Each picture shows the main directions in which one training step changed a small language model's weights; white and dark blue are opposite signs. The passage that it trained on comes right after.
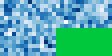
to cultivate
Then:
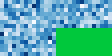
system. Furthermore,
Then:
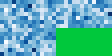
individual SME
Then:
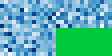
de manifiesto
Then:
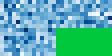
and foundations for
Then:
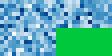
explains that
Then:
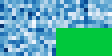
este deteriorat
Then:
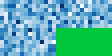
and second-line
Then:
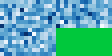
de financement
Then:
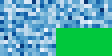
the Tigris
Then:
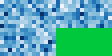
important to assess the
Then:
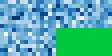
identify on Jan
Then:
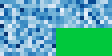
en el medio
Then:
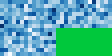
fé cega
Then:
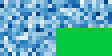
The research did not
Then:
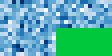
lower FAK
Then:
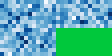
mixer according to
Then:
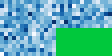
was further modified
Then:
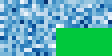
parte, se ha
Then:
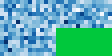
and a stable
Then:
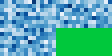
the health of
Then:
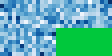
profiles in
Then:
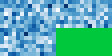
confirmed by test
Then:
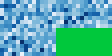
or influence in a
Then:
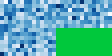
anthills directly
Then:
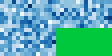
control conditions. increase
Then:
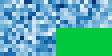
care îl
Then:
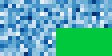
etdi. Bu
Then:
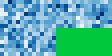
nine countries
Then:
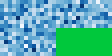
be calculated as the
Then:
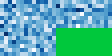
a sensory system
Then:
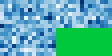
hausse de
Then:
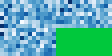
sensitive to environmental
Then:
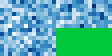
have been observed
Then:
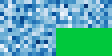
less mechanical
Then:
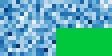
concerns are
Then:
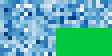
according to its physical
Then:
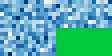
whole genome
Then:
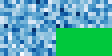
author's methods,
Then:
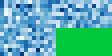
from the Medical
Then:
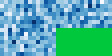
direction and strength of
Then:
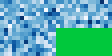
din acest
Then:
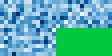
Side of
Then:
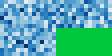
dapat diatasi
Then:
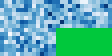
виходить за
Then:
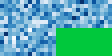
state funds
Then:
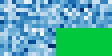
the challenge, did
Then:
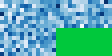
densidad de
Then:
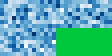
nitrogen compounds
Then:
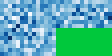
are difficult to
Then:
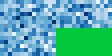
collection was carried out
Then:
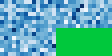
the complete change in
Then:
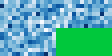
The past year also
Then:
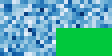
3. Consider
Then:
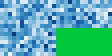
study was carried
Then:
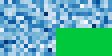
Negative control
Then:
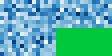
the research. An
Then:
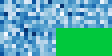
the higher education system
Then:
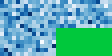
results were used to
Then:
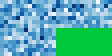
designed to help make
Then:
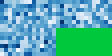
on the left.
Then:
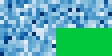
not applicable to
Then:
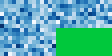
zij als er
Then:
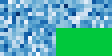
pula peran
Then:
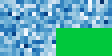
collected back and the
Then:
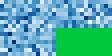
um aprendizado mais
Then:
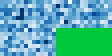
actant of state
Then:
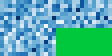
be used by
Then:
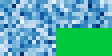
problems and increasing
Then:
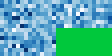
were treated in
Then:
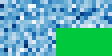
drains time,
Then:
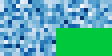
using the internet
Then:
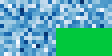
een principieele
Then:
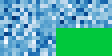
are internationally
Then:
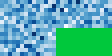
also cautions
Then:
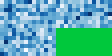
the facilities required to
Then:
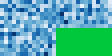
a stable
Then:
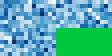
собственности и
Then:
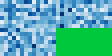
the ground, a
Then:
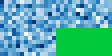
etc. Table
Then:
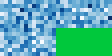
ser eminentemente
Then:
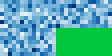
vez, radica
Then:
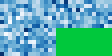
crisp value
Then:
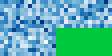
Scientist in
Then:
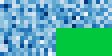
students' achievements
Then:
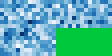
solution to offset
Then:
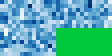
context on test.
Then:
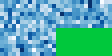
lines and forms of
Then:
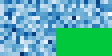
of values defined in
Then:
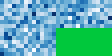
need to be
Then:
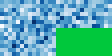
zamon talabiga
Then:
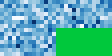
seu filho.
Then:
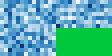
in the General
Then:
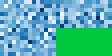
klaster bilan
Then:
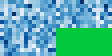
adopter une
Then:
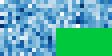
redemption and
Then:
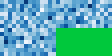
la lutte
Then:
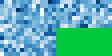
тому з
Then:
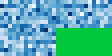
ten birds per
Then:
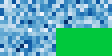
or undo changes
